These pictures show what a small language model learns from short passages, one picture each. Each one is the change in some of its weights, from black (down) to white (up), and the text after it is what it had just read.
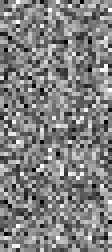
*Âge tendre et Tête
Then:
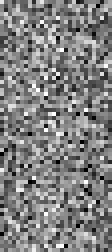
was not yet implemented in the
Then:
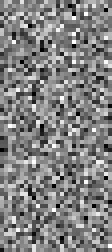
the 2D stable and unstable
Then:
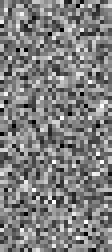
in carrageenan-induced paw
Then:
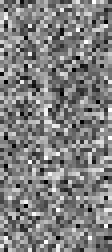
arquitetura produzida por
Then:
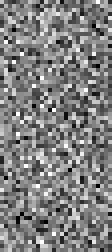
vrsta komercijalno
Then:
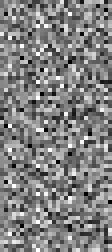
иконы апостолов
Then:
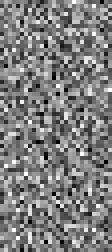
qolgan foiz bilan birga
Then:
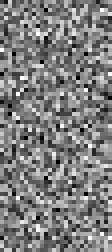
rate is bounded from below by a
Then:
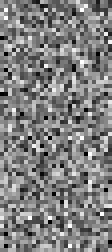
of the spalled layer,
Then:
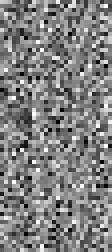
Nasritdinova, M.
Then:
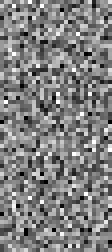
of education and the psychology of
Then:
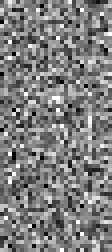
want to prove equality. But since we
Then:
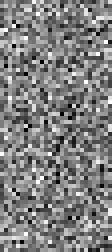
with a mathematical definition. It is
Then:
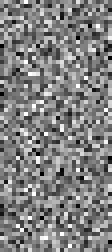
we view the left--hand side
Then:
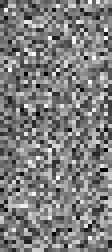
functionality computing the truncated
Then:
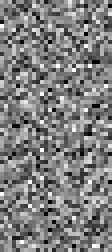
{\mathbb P} \left ( \max_{ 1
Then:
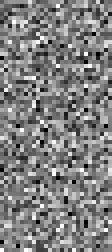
convergence (see \cite[Theorem
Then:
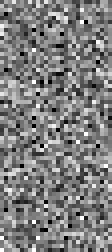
In what follows, we will deal with an
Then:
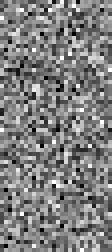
frequently prescribed
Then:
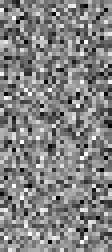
muammolar Axborot
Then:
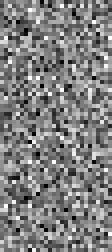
brominated dioxins, heavy
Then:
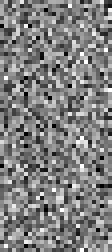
Ar trebui să fie
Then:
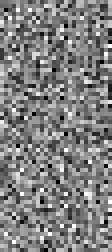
variations in indoor temperature. The
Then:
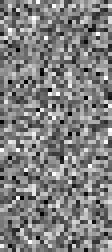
the partial derivative $\frac{\partial
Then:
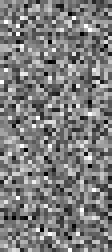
y^i = 0$). The diffeomorphism
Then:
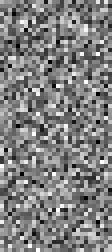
> 2 \ $ is calculated in
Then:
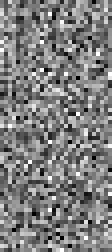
the secondary nucleation process. The
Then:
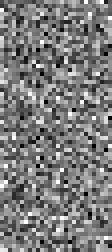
Карасик, В.
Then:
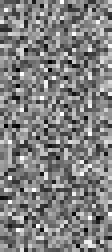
0$ \begin{equation} \lim_{\ep
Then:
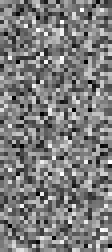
c & d \end{pmatrix}
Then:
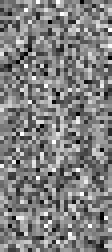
they are square integrable since they are
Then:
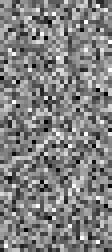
quyidagilar kiradi: -
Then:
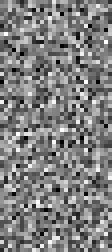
genetic variability of spruce, where
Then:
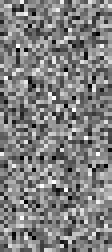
in their own interests and
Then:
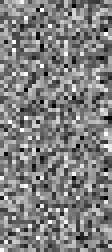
Structures 2,5% UK
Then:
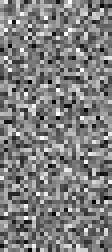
deployed VNF, but
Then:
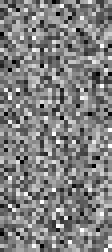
empresas e demais pessoas
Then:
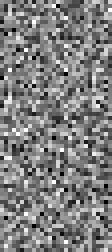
Its main interest is that it
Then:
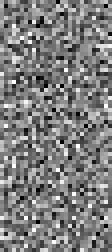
No. 3. Article
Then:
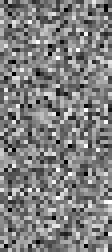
yaqindan tanishishda
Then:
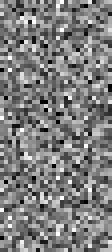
\mathcal{D}, \quad \forall
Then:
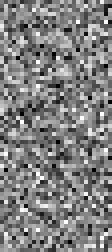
mengalami perkembangan
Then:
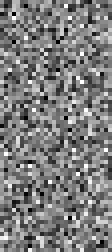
from a computational perspective.
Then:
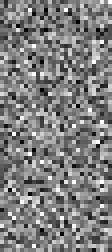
show a very drastic decrease in
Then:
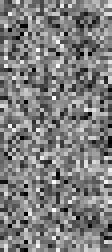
los sentimientos expresados en los
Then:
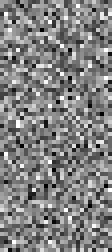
Same thickness Table 2.
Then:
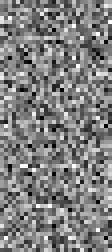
cholera, typhoid,
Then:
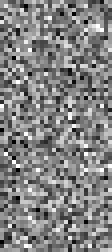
type mapping methodology (Nestola
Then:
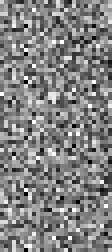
umumta’lim muassasalari
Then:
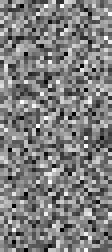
\bibitem{3} J.
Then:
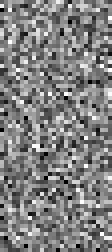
of the studies on IT risk
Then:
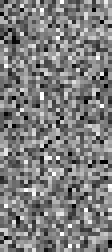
the condition $u\geq\varphi$.
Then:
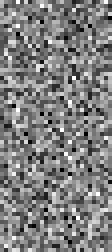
and writing to enhance public
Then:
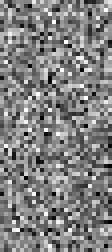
mouthwash with sea- or
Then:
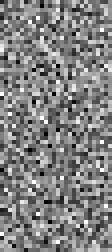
approach can be used to successfully
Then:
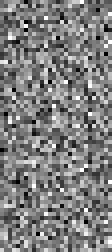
the Schwarz-SEM
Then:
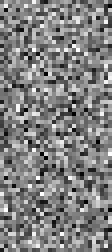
irá impactar na qualidade da
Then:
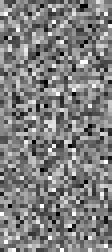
un intero $\bar{n}$ tale
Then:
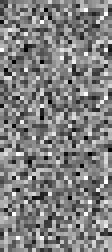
accuracy of 96.93%
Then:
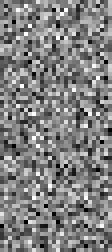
it could be hypothesised that
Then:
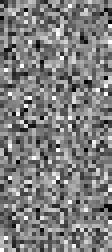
categories: quantitative
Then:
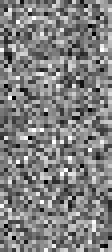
com o intuito de fazer a
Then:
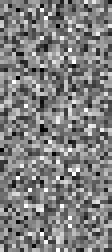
of $\Omega$ equals the number of
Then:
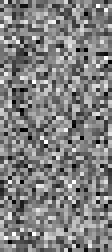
$G,$ there exists at least one
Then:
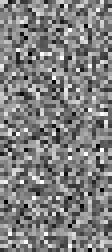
werden. Im Jahr
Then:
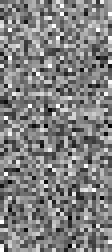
using a structured questionnaire to
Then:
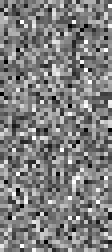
$r$. The matrix $A$ has the
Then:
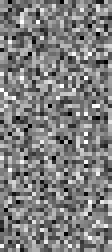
class, with some predefined properties
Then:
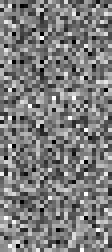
if and only if $G$ acts fixed
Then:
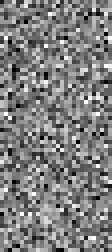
$F_j$. Let $\theta\colon
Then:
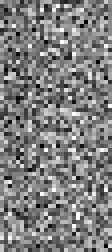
sinrazón trágica. A
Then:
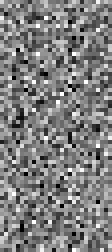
$\sigma$, and $\tau$ are now signed
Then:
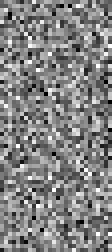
lead her to challenge the
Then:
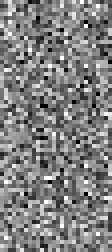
A. et al. Review of
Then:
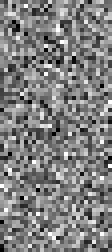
still classified as low.
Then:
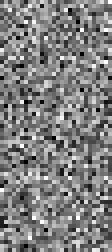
vertical axes correspond to variables
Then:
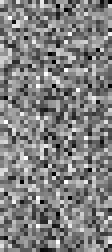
The reproducing kernel of
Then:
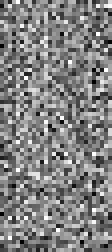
diplomas e certificados),
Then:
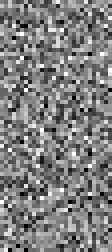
має переважно
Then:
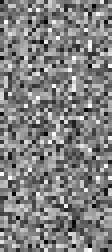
все статистические
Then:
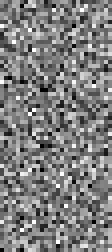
particles have high elastic modulus,
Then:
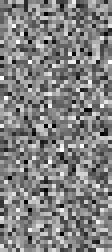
continuité de ses services et
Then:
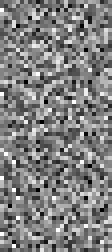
О., Петренко
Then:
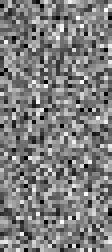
ingredients: a result of
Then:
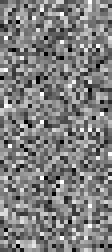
Black has a w.s.\ in
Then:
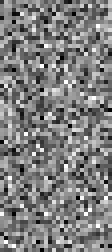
for every $\emptyset\neq
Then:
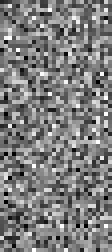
one variable function $u(r)$, where
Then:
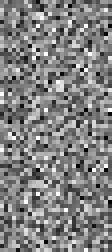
гатунку; **мед
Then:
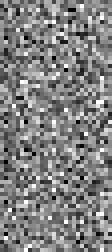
fonólogos tratam da
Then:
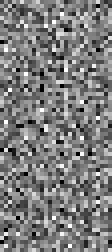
Z/2\Bbb Z$ and the set
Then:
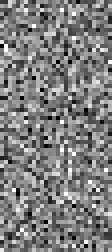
conditions $(i)$ and $(ii)$ are satisfied
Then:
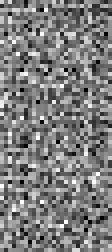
\iffileexists \begingroup
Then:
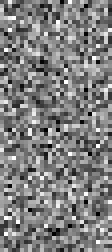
Application for reminder setting
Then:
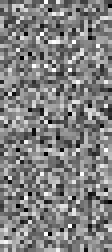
otros, de bienestar y
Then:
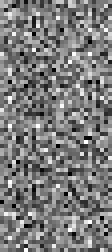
обов'язки та права,
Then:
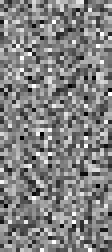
final. Após essa
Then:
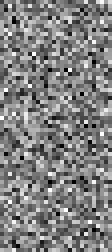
Random Forest (RF)
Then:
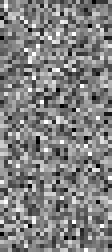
continents share their expertise and
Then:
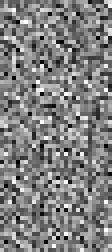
SYSTEM: STATUS
